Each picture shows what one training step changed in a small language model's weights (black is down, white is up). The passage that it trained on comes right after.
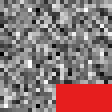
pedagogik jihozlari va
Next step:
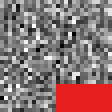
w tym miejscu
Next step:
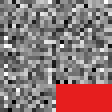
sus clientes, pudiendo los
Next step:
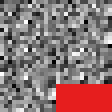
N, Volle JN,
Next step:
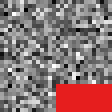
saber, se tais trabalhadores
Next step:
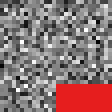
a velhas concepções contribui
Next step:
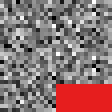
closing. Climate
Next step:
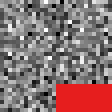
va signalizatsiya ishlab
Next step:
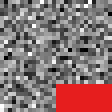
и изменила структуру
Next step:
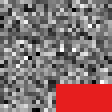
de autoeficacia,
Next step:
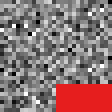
textuais no cotidiano
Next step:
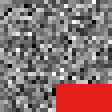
adequados ao caráter
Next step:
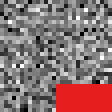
iborat. Fikrlashning
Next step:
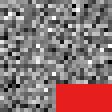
una residencia más cercana a
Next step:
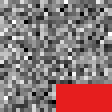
Old Osiyo shomiy
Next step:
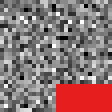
a la Información Pública
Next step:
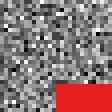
la libre flotación del
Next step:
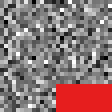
Akhmedov Durbek
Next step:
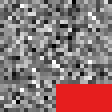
longo deste texto
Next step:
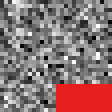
to diagnosing the resilience of
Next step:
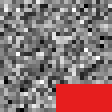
baholashiga yordam
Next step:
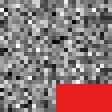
madaniy tadbirlarda
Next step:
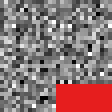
своевременного назначения
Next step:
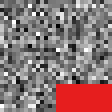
основній групі сягала
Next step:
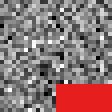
bo'lim mazmuni va
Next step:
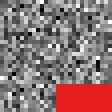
языка явлена
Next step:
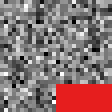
yanvardagi 4-son
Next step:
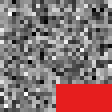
jihatdan barqaror ¹
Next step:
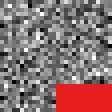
filtered on Ecuadorian
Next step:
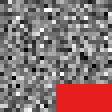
como leyes y reglamentos
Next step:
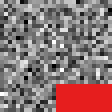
ért egyet az
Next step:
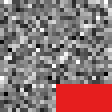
из-за нарушения
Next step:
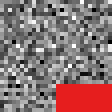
ta'sir ko'rsatadi.
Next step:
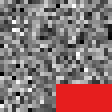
pela Universidade Federal Rural
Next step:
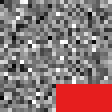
В. Г., Баранов В.
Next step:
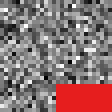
as relações estabelecidas num
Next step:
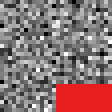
на сегодняшний день
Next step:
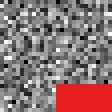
имя не только в
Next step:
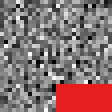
ou apresentarão pelo menos um
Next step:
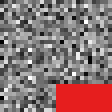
uzluksiz ta'lim
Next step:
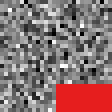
vestígios arqueológicos
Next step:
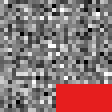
досуга учащейся
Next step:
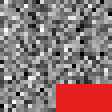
terakhir. Bahkan
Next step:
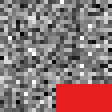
участие в опросе.
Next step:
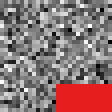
bo'lgan uch qismdan:
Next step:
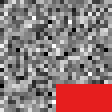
організацію системи
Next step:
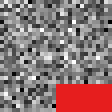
various aspects of the
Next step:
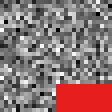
є сприятливі умови для
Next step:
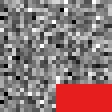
даволашни талаб
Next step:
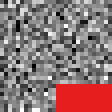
тело, композиция,
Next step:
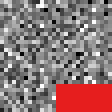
tumanining Maktabgacha va
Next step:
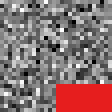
baseada em localização cuja
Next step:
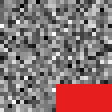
Z. **Id on Line.
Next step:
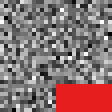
donde el cada proposición tienen
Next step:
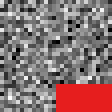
Academias Nacionais,
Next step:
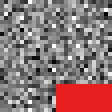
Los departamentos de
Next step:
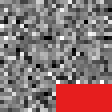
va tahliliy yondashuvlar
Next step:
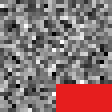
muscular, así como a una
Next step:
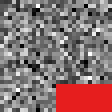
Nach einer Pause stellten
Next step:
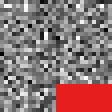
sohadagi qonunchilik
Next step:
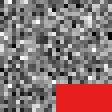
в Узбекистане, состояние
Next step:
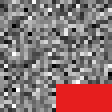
nou, La Principal de
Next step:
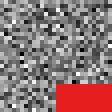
konsepsiyasining nazariy
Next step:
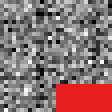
yangi shahardagi uyida
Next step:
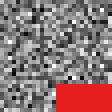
з важливих, проте
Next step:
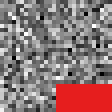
moisture of 6.57%,
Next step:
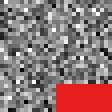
ishlab chiqadilar. Iqtisodiy
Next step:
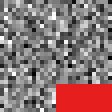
bog'liq. Davlat
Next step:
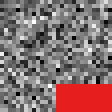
Tashkent Medical Academy.
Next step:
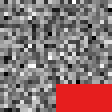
conocimiento y rigor,
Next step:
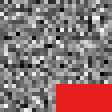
a llorar, reacción
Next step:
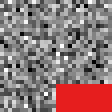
широкого спектра
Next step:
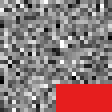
ular uchun tayanch nuqta
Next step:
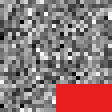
çoğu bu platformlarda
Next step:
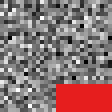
városban. Egy
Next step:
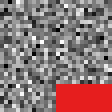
или трудовому посту, как
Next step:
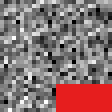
bo‘ladi, o‘quvchilarning
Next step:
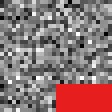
& Schaller, P.
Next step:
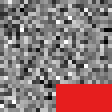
da Cidade de São Paulo. -
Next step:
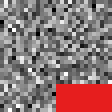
operating room: Focus
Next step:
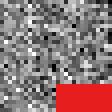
mahobatli qilib
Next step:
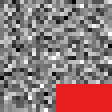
darajada oshiradi, ish jarayonidagi
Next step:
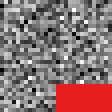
tasavurlarini chizma
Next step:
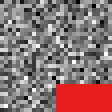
esta ruina se debe a la
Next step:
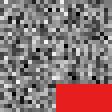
всю Галичину. На
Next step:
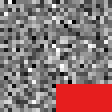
декодер і приймач
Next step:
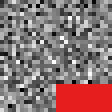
abrazarnos. Con cada
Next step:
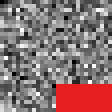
a busca dos artigos, os
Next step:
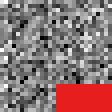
росту. Изучаются
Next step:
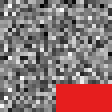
de alguns sistemas políticos
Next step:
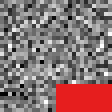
dari SD Negeri 136
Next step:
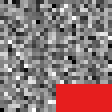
bulgan. Masalan,
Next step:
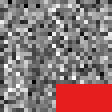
inserção, manejo e
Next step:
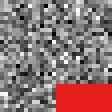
diversos especialistas desenvolveram
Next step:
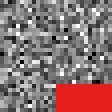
foydalanadilar. Ingliz tilining
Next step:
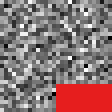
Japon, Grande-
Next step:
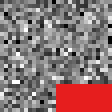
América Latina se han
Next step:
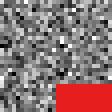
пурраи ҳамагуна
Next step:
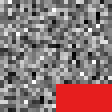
назвали «Природни
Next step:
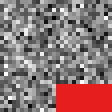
o'rinli va samarali
